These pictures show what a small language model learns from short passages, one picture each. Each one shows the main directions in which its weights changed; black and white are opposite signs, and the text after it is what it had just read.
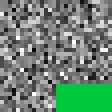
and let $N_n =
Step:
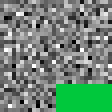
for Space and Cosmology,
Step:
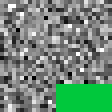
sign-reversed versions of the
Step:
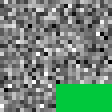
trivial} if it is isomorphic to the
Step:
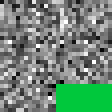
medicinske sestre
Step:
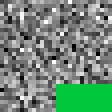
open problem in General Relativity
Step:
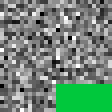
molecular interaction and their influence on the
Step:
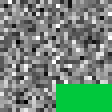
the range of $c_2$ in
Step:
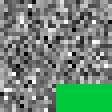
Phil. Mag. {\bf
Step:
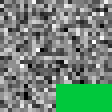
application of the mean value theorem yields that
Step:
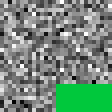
it is the unique $R$%
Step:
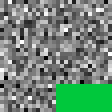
the halo metallicity models are on
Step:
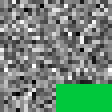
L} \def\sP{\mathscr
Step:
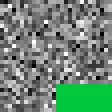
and Social Sciences in Europe:
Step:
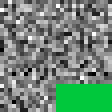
goes through the longest path in the
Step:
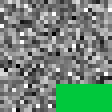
appear within 50,000 km
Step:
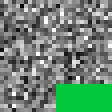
- [ \widetilde{\mu}
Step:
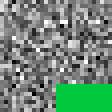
its Levi- Civita connection,
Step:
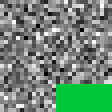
angepasster Methoden der
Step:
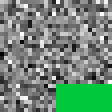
different gray level stripes so as
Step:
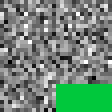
are placed in excluded regions to
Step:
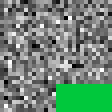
fixed $T$, density $\rho$ and
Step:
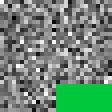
stereotype teaching.
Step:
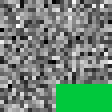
onlayn davlat xizmatlarini ham
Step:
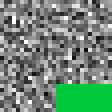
mesons (in FHS), and
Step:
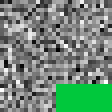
in the tracial case, we replace
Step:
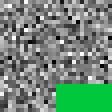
that make it possible to obtain probable estimates
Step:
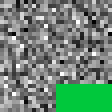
and TUCS \\ University of Turku
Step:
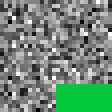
these constructions. The equilibria defined in
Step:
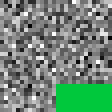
дан 3,2% гача
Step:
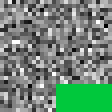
the case of Chung-Lu model
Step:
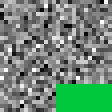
varying by $<3^\circ$ over
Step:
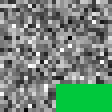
has an opposite sign. The resulting change in
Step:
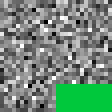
stellar evolution code MESA, and the
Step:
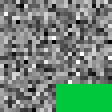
\begin{split} 2a\int
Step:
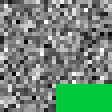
of magnitude greater than the albedo reported
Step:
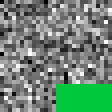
is an isomorphism by flat base change:
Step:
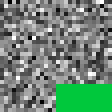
the agent in timestep
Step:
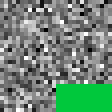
for more recent results. Up to a
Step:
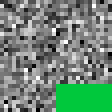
{\displaystyle \frac {\pi \,\sigma
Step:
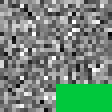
of (\ref{ab-d}) does
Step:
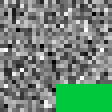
dash-dotted lines we show,
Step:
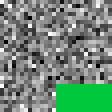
билан эмас,
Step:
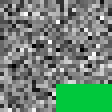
інтелекту задля
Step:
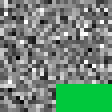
for all the datasets. As seen in
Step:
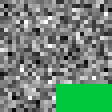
code space: \begin{eqnarray*}
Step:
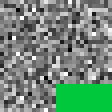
all $j>l$ and for some
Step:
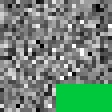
акты (акты различных
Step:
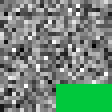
we can write (\ref{zper})
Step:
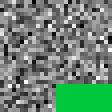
compressional and shear waves
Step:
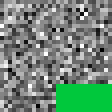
approximate message passing,
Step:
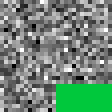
Yıl) Dr. Ali
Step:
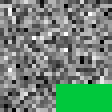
with $\f$ local diffeomorphism
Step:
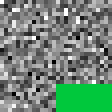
Perusahaan yang mengalami
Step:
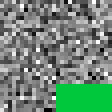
\varGamma(A)$. Consequently, we
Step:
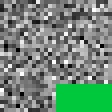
a qualquer tipo de jogo
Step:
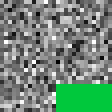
conservation sont primordiaux
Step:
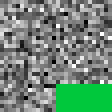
s^*)$ is a feasible solution
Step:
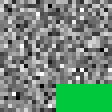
al igual que Heracles
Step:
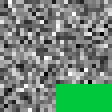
the midst of an important line of
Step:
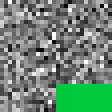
the links formed by three
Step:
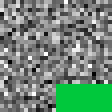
the Fermilab Theory QuantiSED
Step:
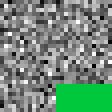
is very close to the threshold (dashed
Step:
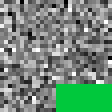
generic model sets, the preimage in
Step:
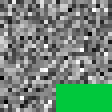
de măsurători
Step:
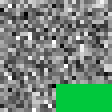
со дня государственной
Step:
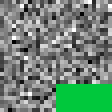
\alpha \right) + f
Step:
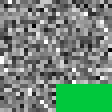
to the environment. For the decomposition of the
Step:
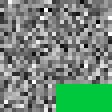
for ESS to be $M_{\rm
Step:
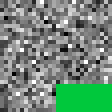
preparación profesional para el
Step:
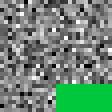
PSYINDEX –
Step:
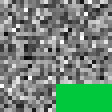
A problem with the ANOVA approach is
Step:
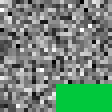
process with intensity function $\Lambda$. For
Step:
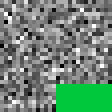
there are problems comparing RXTE
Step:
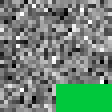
,x_{\mu}\rangle $-module
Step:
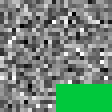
of primes, then we put
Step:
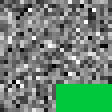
funzionalità rimosse
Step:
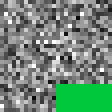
radius of validity of the perturbation expansion
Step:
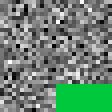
сотник Северин
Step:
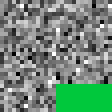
\begin{equation} \left[
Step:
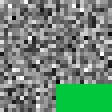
described in \S1.3. Then
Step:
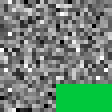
in the absence of any symmetry
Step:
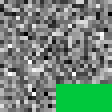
would appear as a single, flatter
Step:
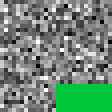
collimated jet distributes its
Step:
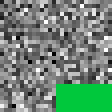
X$. \end{defn} With the
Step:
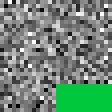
the outcomes. The resultant relationship
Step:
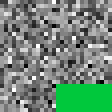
у її монографії
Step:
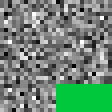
variáveis (Assaf
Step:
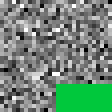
\in E \sss X$.
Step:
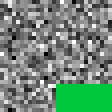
of nodes in the receiving beam of node
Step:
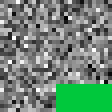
Physics}\\ \affaddr{UC
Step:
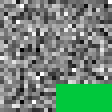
\int I_\nu d\Omega$,
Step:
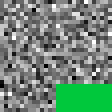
atau menganalisis
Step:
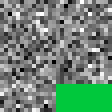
surfaces of $\psi_I$
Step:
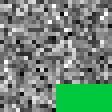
divisoriality and stability of the
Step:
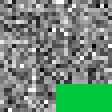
utiliza la Escala de
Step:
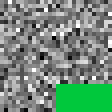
to receive. The energy consumed to
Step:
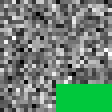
o padrão ouro para
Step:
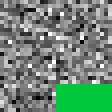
or simply a concentration of ejecta at
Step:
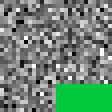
entsprechende Ressourcen
